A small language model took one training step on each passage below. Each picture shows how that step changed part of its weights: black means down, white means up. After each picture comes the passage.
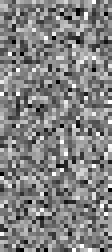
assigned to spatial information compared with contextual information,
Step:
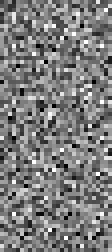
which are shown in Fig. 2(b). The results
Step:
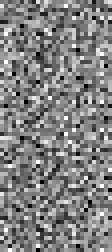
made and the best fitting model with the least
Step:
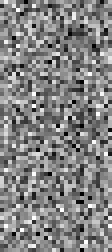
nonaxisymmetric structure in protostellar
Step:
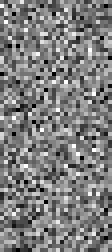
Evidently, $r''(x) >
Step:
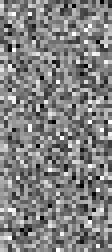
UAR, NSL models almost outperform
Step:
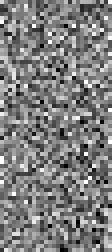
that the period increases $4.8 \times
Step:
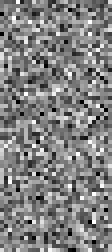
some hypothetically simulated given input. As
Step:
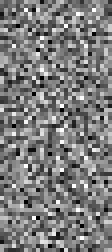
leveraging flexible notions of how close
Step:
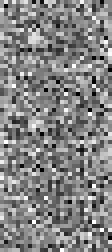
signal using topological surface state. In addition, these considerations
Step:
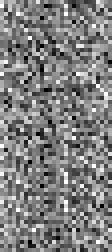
{} {\bibfield {journal} {\bibinfo {journal}
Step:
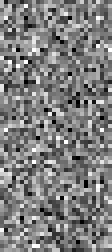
was partially supported by the KBN grant 5
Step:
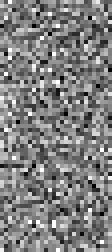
a magnetically tunable bandpass filter proposed by
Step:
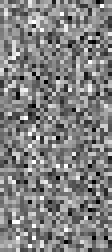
I would to arrange a holiday to
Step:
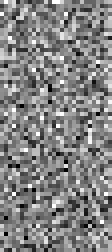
work on large-scale CMB data sets ($>
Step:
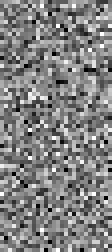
image can be reconstructed with a number of measurements
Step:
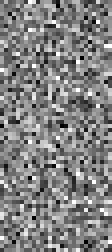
Analysis: Theory, Methods \&
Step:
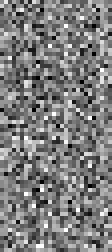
components of the counterpropagating waves have the
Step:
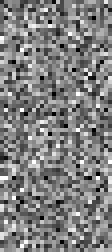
spectrum of estimated specification, it is unlikely
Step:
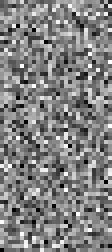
As an example, in the United States
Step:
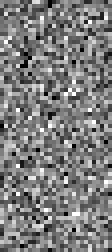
a Software Generator Tool as an
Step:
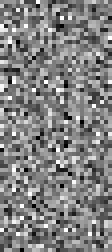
High-resolution imaging in the
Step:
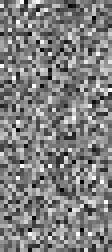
way, a unique main progenitor branch can
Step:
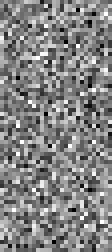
elliptic fibration over a specific base manifold
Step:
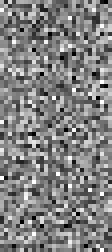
arbitrary elements are not simplified by equivalence transformations
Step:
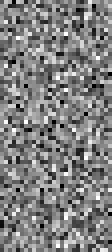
due to charged particles in the case of the
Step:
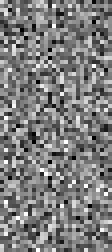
in the collected fingerprints, and also
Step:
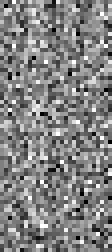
evident. In the second case, case B,
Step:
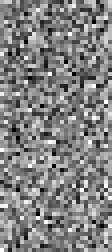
time evolution of the system, such multiples result in an
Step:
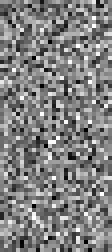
in Statistical Physics}, 2nd ed.
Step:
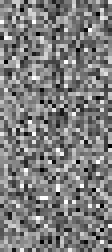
perturbations. In the extreme case where the
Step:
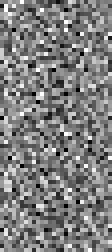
[12] (repetition until
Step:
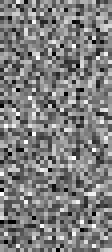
(dark) and $2\sigma$
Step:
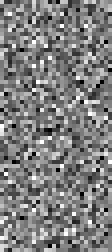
lead to a substantial loss of structural
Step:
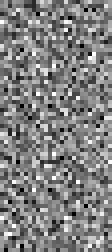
coefficient of the drug in the shell. To close
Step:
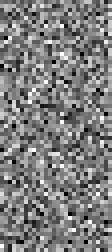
non-mean-field spin glass
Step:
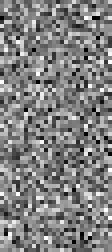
an expression of some form of cosmic Casimir
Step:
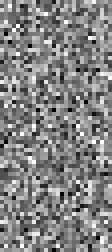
with variable coefficients} In this section we want to
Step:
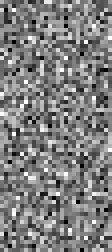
speckle structure. \begin{figure}[htb!]
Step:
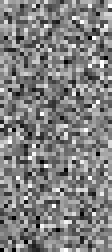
on position $z$, energy $E$ and spin
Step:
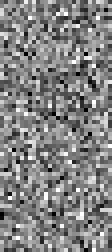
RK4 time-integration scheme. We denote
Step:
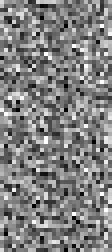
on the {\it relative} orientation of the two polarization
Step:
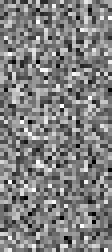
as spatially separated and macroscopic, with
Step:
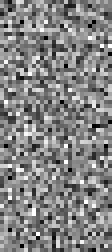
basis. The basis is then augmented with the
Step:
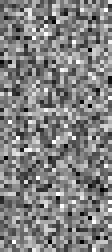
SD Weyl tensor. Thus, it has an associated
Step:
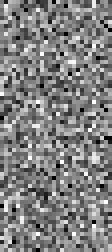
a guidance and navigation system for an
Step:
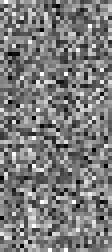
Other choices for $a$ change both. While
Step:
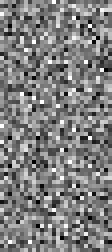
\subsection{Homogeneous HII region} Here, we
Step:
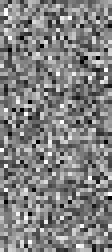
class $w_{12}=0$. The similar statement
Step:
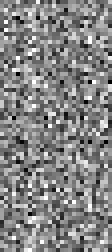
space. As mentioned in introduction, the phenomenological
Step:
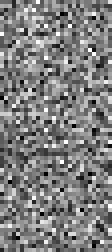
each iteration.} \end{figure}
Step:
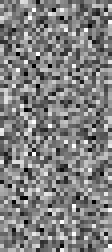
(JCMT, SWAS) and in
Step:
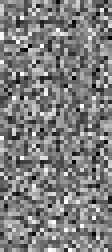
distinct peaks which are attributed to the scattering of the
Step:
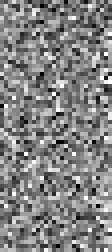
on nearby particles arranged in a lattice plane,
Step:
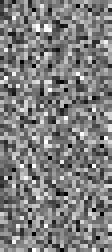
while on (b) only the statistical errors are shown.
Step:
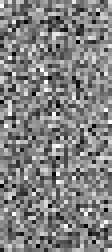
learning rate starts from 0.1 and decreases by a
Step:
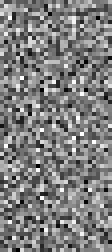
evidence and screening outputs.
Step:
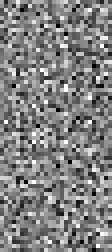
looking at either facility alone. With the
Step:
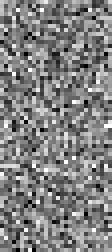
very high S/N, the latter with its image
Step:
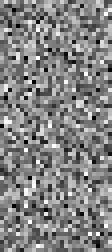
$\veps_{abc}$ is the
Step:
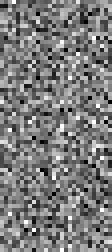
have qualitatively general features which hold true for
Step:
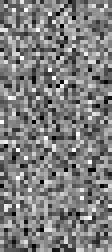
that each layer contains distinct abstractions of
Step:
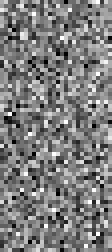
network were obtained from the web pages of
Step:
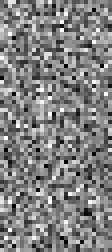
that $\set{P_N}$ is not a
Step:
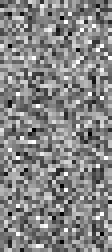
For the superconducting state, in the limit where the
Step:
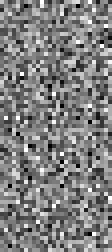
results for each inner node.\newline $L =
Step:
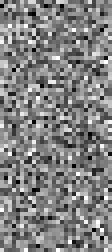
address this issue by studing novel dynamical
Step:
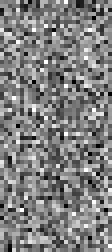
artificial neuron. This functionality to control
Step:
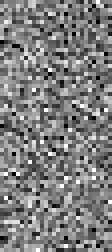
on production of degenerate Higgsinos
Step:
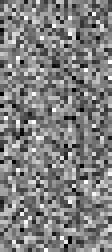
by Petitjean et al.
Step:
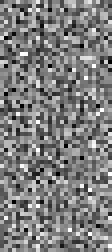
operators which can correspond to relevant physical degrees of
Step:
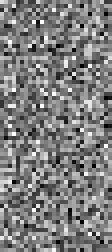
manually by the expert radiologist, and similar
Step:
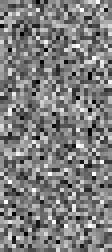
as those involving angular momentum transport and shock
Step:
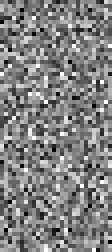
velocity for the spherically symmetric case (already obtained
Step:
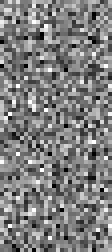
phase transition occur. This suggests to introduce planar clusters
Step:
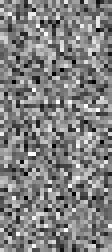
three hidden layers resulted in the most accurate
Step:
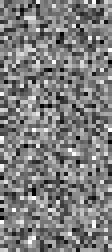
does not establish that authority cues
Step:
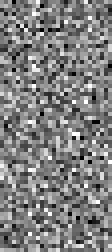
applied to a factorizable couple of strategies,
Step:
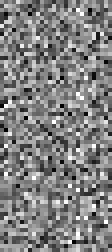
denotes differentiation with respect to the proper time coordinate
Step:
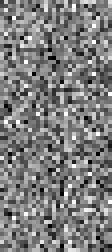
site, after a brief transient time.
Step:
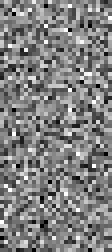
the study of two prototypical situations
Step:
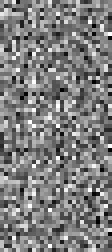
David R. Finkelstein \\
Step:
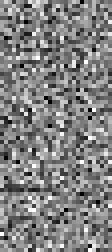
mobility edge. If all eigenstates of the
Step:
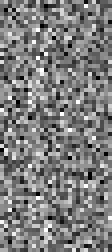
maximize the signal-to-noise ratio of
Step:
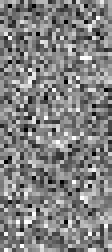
$F$ fixed ($F$ is the statistic used
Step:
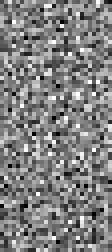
Earth's surface on the straight line
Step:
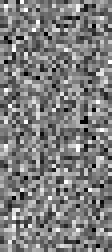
(\ref{bng6}), we have assumed
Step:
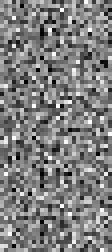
also be known or inferred. Various measures
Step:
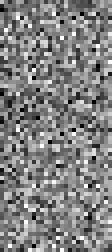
model is then obtained by executing, for each time
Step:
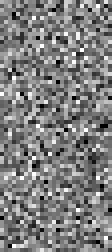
bottleneck, it will negate the
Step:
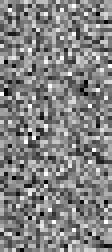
theory, $B_{model}$ will be compared with the
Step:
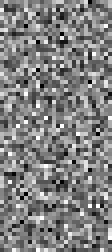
that it was possible to overcome the extremely
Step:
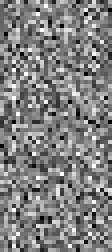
sample. We projected sepatately the two
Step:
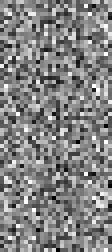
will, however, increase the distortion. Therefore,
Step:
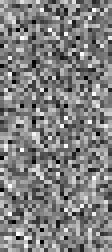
one of the early efforts that applies a
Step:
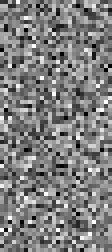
crystals can instead be characterized by the fractional bulk
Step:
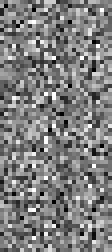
is already accurate within less than 2\%. Thus, in
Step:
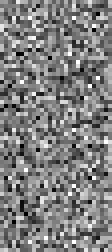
with two $E_8$ singularities.
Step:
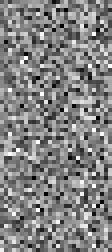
application of ``intermediate scrutiny''
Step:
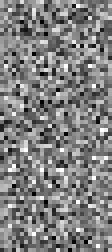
98 Web server data} The WC98
